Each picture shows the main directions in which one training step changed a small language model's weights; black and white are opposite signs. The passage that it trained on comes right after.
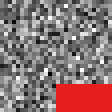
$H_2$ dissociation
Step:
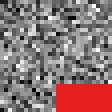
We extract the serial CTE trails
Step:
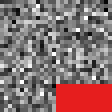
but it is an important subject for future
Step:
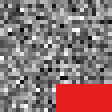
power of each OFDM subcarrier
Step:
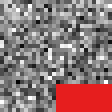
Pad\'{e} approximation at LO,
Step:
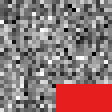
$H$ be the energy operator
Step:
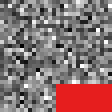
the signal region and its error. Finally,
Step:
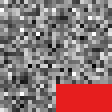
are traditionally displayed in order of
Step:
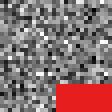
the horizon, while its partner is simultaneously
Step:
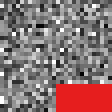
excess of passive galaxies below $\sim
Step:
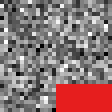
guiding line for the reader to directly
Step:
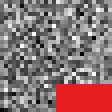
all data details). These data are shown in
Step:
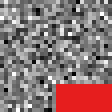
theorem have not previously been realized, as
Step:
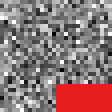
algorithms. The core of our work involves
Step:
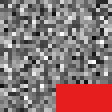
the cooperative motions disappear,
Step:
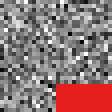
thermochemical energy was converted into kinetic
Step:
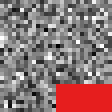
could always decay by emitting its own
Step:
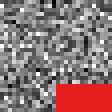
global pattern, so that it moderately
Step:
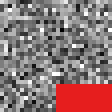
A} - {B^\prime\over
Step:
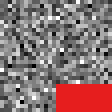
$E(t)$ of sample 3
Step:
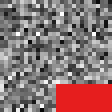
of all galaxies in each filament to compute
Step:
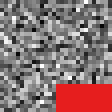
small world character, this research cannot address the
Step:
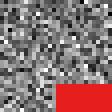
code groups in all six subplots,
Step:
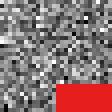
although the factor in the exponential goes to zero
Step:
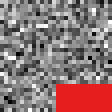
transitions of the atoms between the BEC momentum
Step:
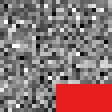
shown in Figure 5a,b we again
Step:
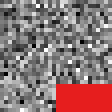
of mass system (CMS) of the two
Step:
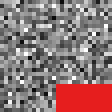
halo mass dependence), thereby removing any redshift
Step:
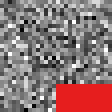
\bigskip {\bf Fig.1}
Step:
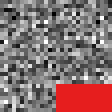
in changing the expected numbers of images, in
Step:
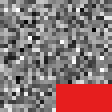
not eternal, and the universe enters
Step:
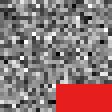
of the dressed constituent currents.
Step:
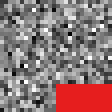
data and any previous knowledge that we might have
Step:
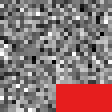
comparable to the Zeeman splitting
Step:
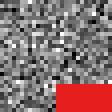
ready to discuss the quantum Hall effect of
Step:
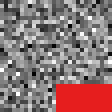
an axis $y $, i.e.
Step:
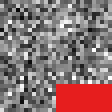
46.3\\ Coniferous
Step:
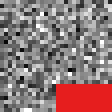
find easier to envisage and will
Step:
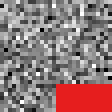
cutoff period determined from the ``parent''
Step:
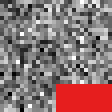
PAPR is selected and the
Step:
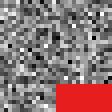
terms as: \begin{equation}
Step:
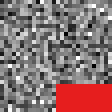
different squeezing parameters. Based on an analysis of
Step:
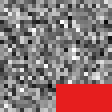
to repeat a step usually implied that
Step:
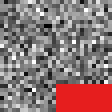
Review B}\ }\textbf {\bibinfo
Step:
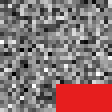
the classical asymptotic estimator, which is the
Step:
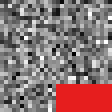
the results can be obtained from two matrices
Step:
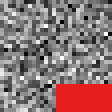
a new domain decomposition paradigm for
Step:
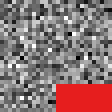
$S_j$ & was the user
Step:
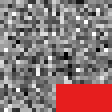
a base station with a reference phase
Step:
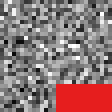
stream without any relationship with any other
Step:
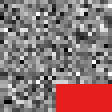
learning contribution without specifying the context in which
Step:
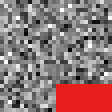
Spherical Neutral Detector
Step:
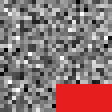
to the frozen-impurity
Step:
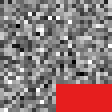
surfaces in wave propagation [13,14].
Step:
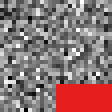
algebra is realised as follows, the matrix
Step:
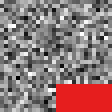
\affiliation{Instituto de
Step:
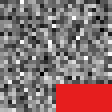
sets of data makes the MEM analysis difficult
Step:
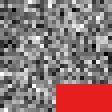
integrations in the entire transit observation
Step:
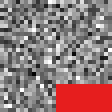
collapse near the separatrix has been
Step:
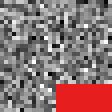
extra-dimensional spacetime has been performed by
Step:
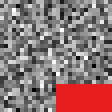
underlying population of binary stars (see Paper
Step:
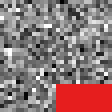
Astrophysics, Institute of High Energy Physics,
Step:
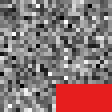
of this spectral excess as preferred by the
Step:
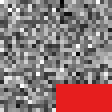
The system aligns user agency with
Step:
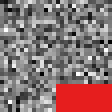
Devasia, S.
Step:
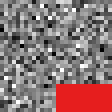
VIII, IX, X). The
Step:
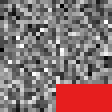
training and inference modes. In comparison to the
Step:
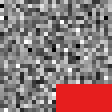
dashed lines ($0.2$eV),
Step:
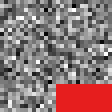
Laboratory Innov'Com at Higher
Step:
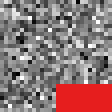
and the corresponding tree coordinates are illustrated in
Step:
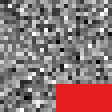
the $p$-th power):
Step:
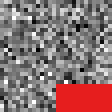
and collocation methods, both deterministic
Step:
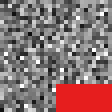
the overlap of outer electronic shells when chemical
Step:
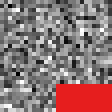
if there is a nonvanishing cosmological
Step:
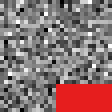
spine neck reconstructions. Our method
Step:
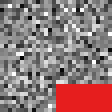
While variability in NGC~4203 and
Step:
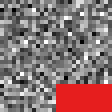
denotes the distance metric (cosine similarity in
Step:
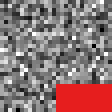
the Character Growth process in
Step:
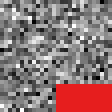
and the stiffness exponent is not
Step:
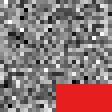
two orders of magnitude for ii). The
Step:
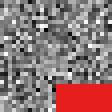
important in the derivation of the Sym formula
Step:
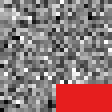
and $\tau_e$ from the
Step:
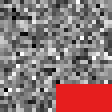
and W.~Sandner, Phys.
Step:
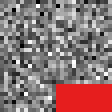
comets that reached such brightness, and could
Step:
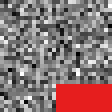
the present study we apply diffusion models to
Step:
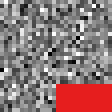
this pair of atoms, and the origin of
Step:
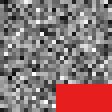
Bruker Vertex 80v
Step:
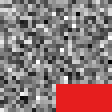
for the two apex ions in
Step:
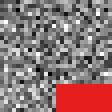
found using standard linear algebra methods when we consider
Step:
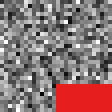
six different spectral windows to observe the continuum
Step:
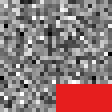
efforts to observe and exploit these
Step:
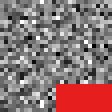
determined (:measured) by four real
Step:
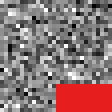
(K-T) transition,
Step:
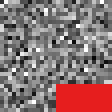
\mathrm{max}} \left\{
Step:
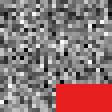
in agreement with those of scaling theory of
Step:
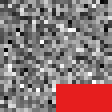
the variation in intensity are observed in all the
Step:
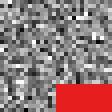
non-vanishing $\Gamma_+$ at
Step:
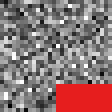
top 5 proposed lemmas according to their
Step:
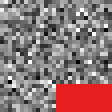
are for unresolved galaxies where quantities
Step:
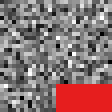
whether a QW on triangulations can
